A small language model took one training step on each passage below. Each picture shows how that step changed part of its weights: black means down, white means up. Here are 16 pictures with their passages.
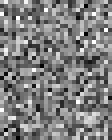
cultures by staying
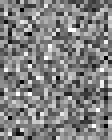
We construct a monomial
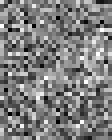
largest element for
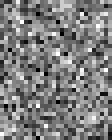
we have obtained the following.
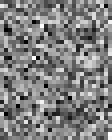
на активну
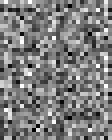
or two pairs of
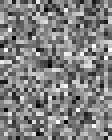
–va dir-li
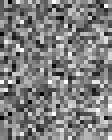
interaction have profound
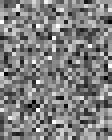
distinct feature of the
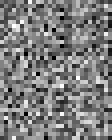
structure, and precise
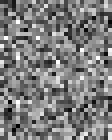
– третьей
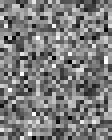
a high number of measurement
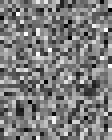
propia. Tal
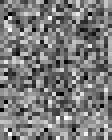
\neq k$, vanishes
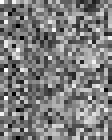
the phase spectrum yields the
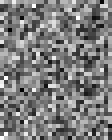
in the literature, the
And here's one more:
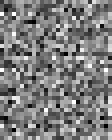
they would make minor
